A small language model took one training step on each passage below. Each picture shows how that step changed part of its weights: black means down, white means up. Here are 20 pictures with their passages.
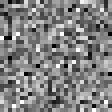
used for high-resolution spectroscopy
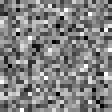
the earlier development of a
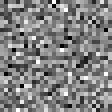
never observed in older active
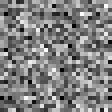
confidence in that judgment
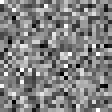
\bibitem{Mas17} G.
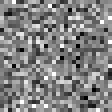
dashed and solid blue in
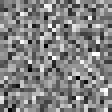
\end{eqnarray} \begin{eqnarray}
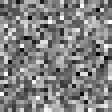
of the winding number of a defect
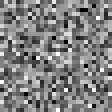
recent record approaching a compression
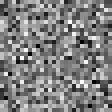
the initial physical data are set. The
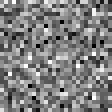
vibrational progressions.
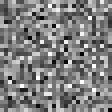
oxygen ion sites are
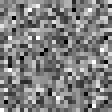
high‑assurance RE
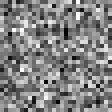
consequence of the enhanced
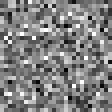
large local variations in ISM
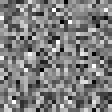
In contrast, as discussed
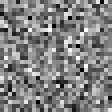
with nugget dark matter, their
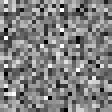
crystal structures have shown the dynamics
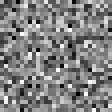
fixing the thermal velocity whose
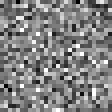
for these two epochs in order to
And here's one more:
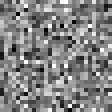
\cite{BM1} and it
